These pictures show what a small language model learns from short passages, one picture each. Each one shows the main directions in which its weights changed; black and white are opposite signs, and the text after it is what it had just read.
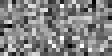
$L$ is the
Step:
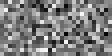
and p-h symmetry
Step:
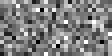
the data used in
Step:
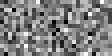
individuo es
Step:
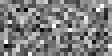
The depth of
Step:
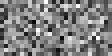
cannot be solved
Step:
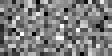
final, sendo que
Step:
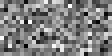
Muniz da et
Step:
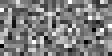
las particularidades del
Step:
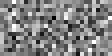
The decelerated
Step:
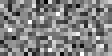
observed to evolve
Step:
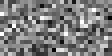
accuracy when
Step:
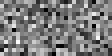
Thus, they have
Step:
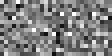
weakly Pareto
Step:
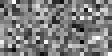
In other words,
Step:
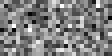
condition, we get
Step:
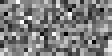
exploit the
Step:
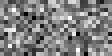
Let $w \in
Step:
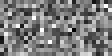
& \displaystyle \le
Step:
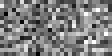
there for the norms
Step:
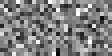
but are independent of
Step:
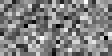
case, the weight of
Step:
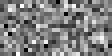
two outflow
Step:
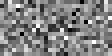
system turning from a
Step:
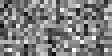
bijection is a
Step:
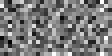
of the students
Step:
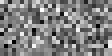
the right-hand
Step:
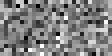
is based on the moment
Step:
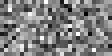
function $\xi$ in
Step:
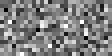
which has not yet
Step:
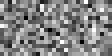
two coefficients in the
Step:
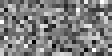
AED deployment
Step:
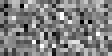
the Milky
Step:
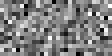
va tarmoqda
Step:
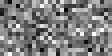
are parameter-free
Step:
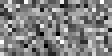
sites of the edge
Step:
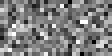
kurash va
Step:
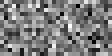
the adoption of
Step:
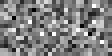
el cual es un
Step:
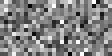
< npp;
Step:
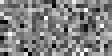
GHZ, or
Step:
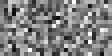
des intérêts
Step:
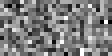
to determine the
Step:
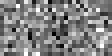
is obtained by replacing
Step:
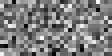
below, they have a
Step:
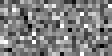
sonuca bu
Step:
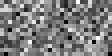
in the case of
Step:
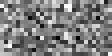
of Higgs
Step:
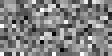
with infinitely many
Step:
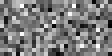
detector plane).
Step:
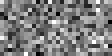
the molten
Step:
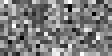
The results we get for
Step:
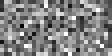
absorption line is
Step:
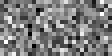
xili esa
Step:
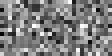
os dirigentes
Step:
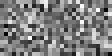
values of $b$.
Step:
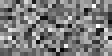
The risk index
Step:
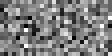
overall divergence
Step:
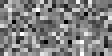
in terms of planet
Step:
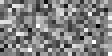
wide range of
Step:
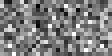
for the development of
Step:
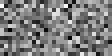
with the exponential distribution
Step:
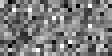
over $\alpha \in
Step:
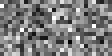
then the minimal prime
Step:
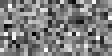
to $\pi$ is
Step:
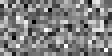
code as classes
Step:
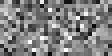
in the paper reduce
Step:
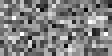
most $p \ge
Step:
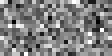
shrieks and
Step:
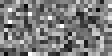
$u$ in
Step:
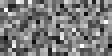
computing that are
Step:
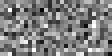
le concept du
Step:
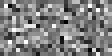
of color } a
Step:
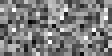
\cdots, m$,
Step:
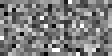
phase transition point,
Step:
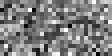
2}$ gives the map
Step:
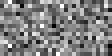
vanishing of
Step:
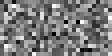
the similarity between long
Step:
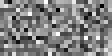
pairs satisfying:
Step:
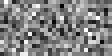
в % До
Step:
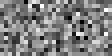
basic functions. These
